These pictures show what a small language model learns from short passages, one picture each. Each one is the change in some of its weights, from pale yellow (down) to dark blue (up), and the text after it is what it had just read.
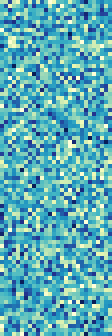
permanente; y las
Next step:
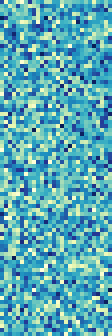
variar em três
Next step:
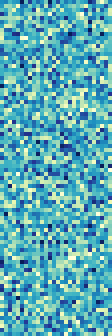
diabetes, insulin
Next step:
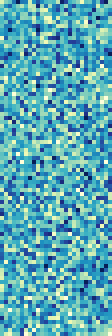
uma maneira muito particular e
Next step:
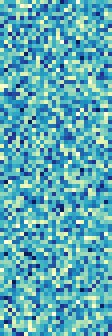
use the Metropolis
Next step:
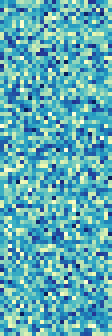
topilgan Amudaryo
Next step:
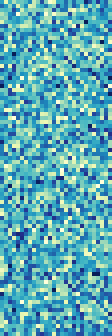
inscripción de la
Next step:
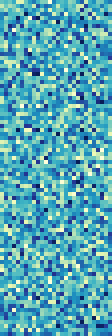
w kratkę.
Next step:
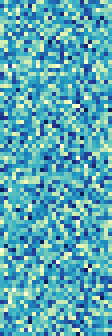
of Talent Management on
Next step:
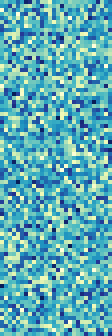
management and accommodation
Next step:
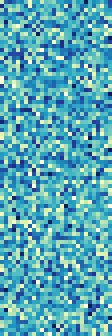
словом арабы
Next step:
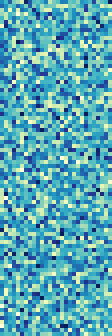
of changes DATE Mv m
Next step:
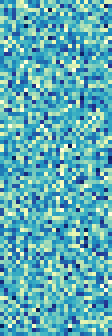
está consignada. En
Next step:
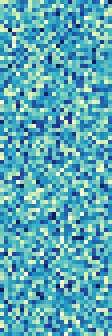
and radius. The rated
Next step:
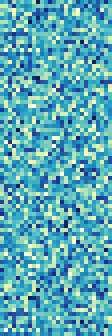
is no denying the fact that
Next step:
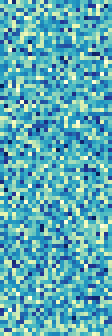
of interpersonal communication. By
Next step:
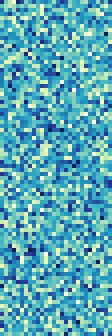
nivou stopa
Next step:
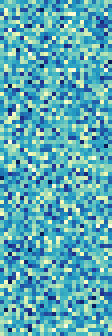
required in wide range of
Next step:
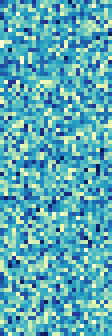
algorithm was introduced and
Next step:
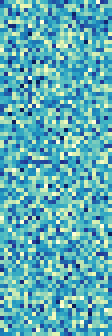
en castillan 41
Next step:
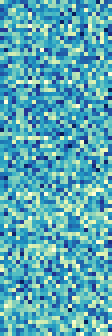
yangi ishlab chiqarish
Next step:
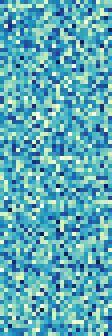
11.05%. For industrial
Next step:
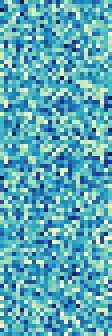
fungi and unwanted
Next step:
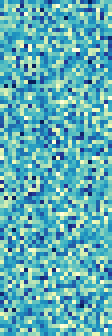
to education (Constantinou
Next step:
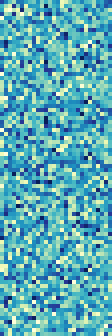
Birth Rates,
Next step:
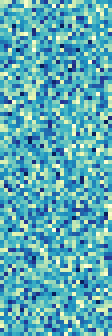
revolution in immunology.
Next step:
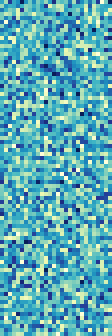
most frequently isolated
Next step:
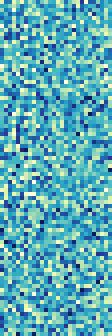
congruence to the models
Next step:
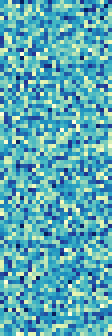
originates) need to be
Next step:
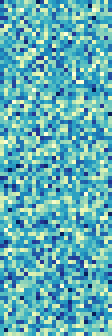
study, we hypothesised
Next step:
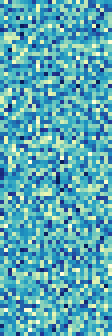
used in the curriculum that
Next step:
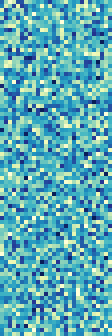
ribbed steel according to
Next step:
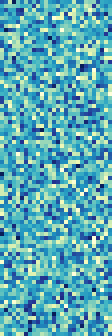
transformation of the surface heights
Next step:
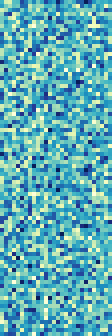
Luis Sallivanlar
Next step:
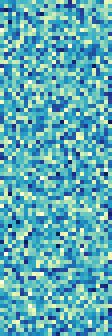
agricultural products have previously
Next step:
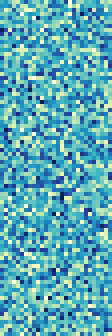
the American context,
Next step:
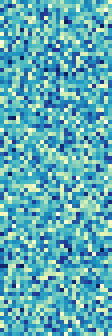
MOGA RSM were
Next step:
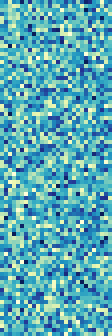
as meninas, e os
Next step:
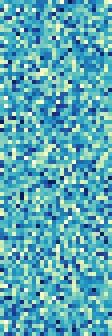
Logistics, Cereals
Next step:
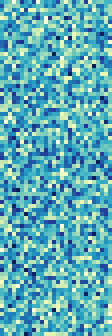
(21) Stefanie
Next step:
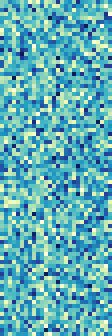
anana darajasiga
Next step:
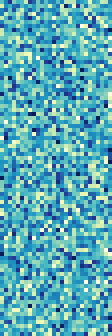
систем, при создании которых
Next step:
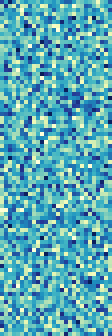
Muller contribui pro
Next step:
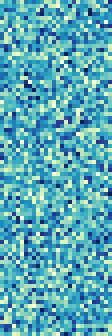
the need to establish a new
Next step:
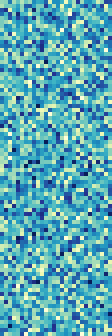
O‘zbekiston Milliy
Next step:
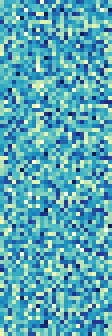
umumiy va maxsus
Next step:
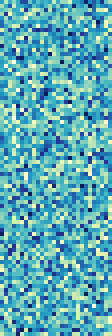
important nitrogenous
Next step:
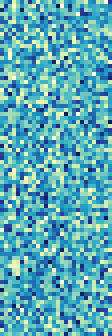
Prevalence and factors associated with
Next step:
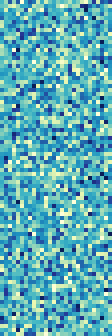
producției a fost
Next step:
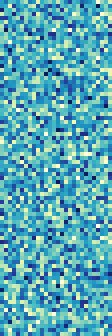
on technological innovations and advance
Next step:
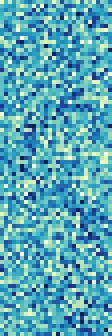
a exemplo a qualidade de
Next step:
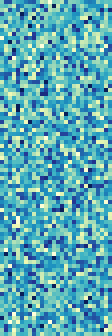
occurrence of initial
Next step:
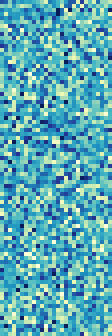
the use of frequencies. This
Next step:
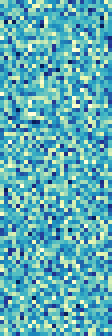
learning language, specifically for
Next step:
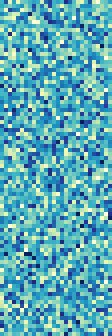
density functional theory
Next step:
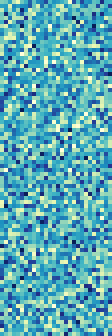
forma obiectul legilor
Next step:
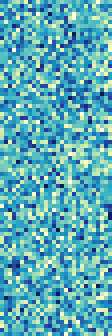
other associated costs. Performance
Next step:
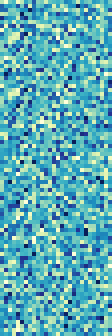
के लोग
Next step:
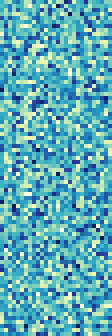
Mexico, Gallup,
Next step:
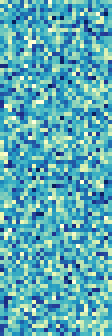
de Vitória,
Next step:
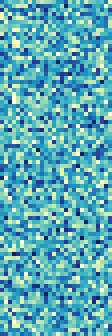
undesirable events.
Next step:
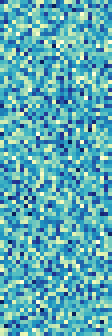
entire session
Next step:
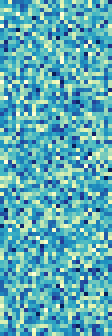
Y. C. Evaluating
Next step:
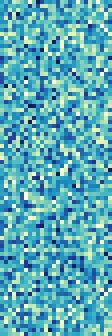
use them to define and test
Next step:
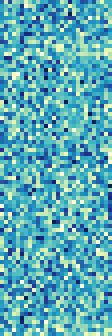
infants' complementary foods
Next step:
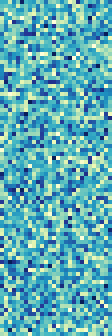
in (Stadler,
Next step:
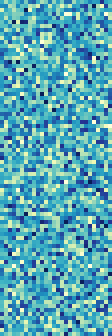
sob a responsabilidade do
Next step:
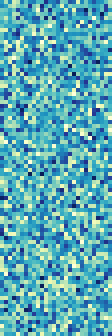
members of the consortium
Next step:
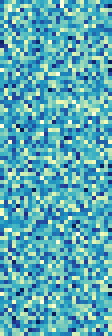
Introduction Growth and development
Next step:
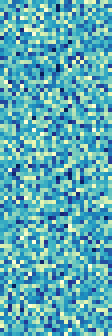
to the local context. This approach
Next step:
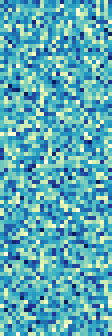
origins of their recycled
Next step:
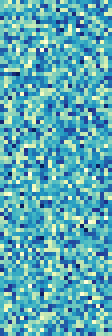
as if they would extinguish
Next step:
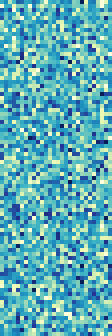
[19]. However, there is a
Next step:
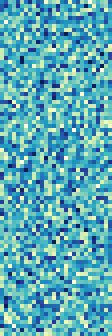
in turn, influences
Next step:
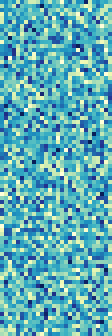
(variable) phase
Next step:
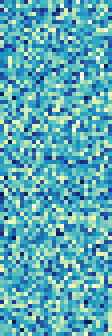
environments (Figure 1). The
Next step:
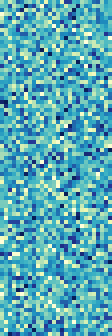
Новинкою стало
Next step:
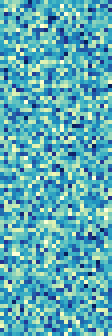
worden aangevuld.
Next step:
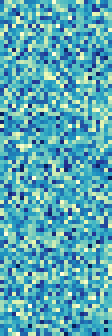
some financial-price models.
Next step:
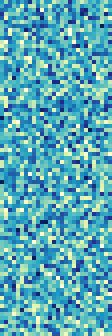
fungal and PJP were
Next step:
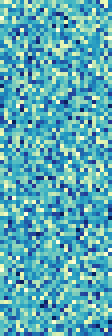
исследования до анализа результатов —
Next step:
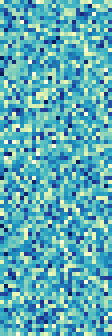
result shows that there are seven
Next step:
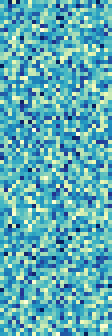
patients both males and females
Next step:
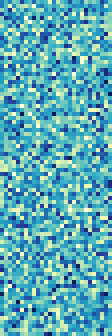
nécessaire de
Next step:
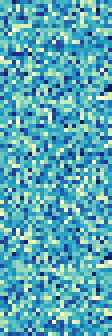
грижи тя расте
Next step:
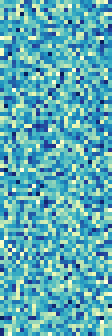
aldehyde free
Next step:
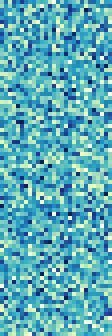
Львові (зал
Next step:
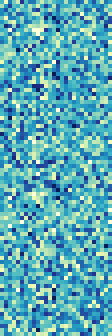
asosiy maqsadi
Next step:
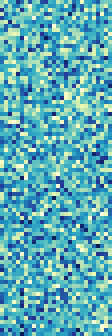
reasons many cities around
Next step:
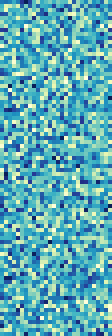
Dec 2010) was titled
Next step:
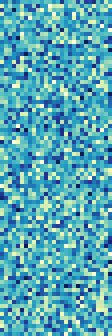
визначити його
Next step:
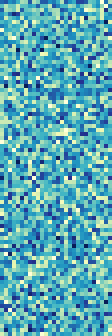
complexes with all metal ions
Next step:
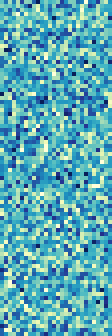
individual emergence on the international
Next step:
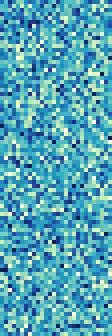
bank ma'lumotlarni
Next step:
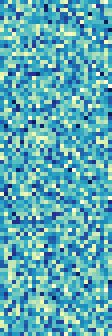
berish, pedagogik
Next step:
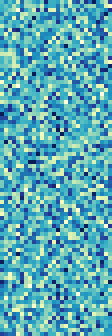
widely used to measure
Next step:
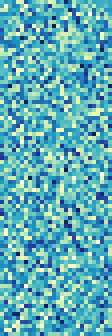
peuvent être
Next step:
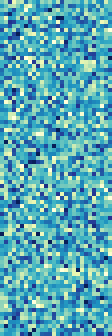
at timely adjusting of
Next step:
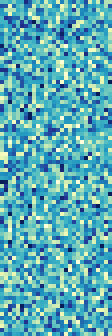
'the Border' in
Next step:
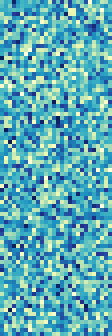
in all those bioactive
